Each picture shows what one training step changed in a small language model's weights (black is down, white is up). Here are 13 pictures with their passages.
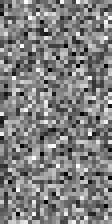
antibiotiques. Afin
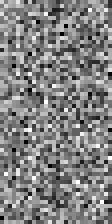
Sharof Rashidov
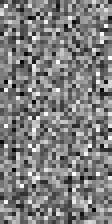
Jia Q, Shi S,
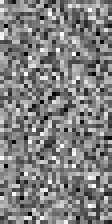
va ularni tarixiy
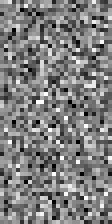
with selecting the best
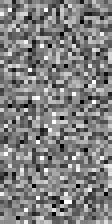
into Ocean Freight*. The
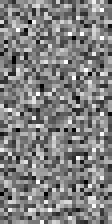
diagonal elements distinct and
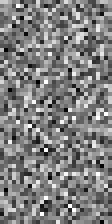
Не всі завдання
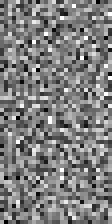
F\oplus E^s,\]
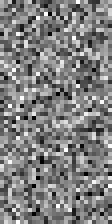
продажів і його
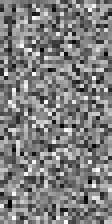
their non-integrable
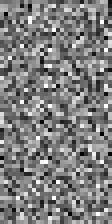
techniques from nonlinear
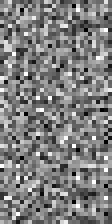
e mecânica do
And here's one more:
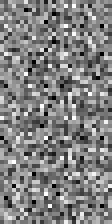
yutuqdir. Shu
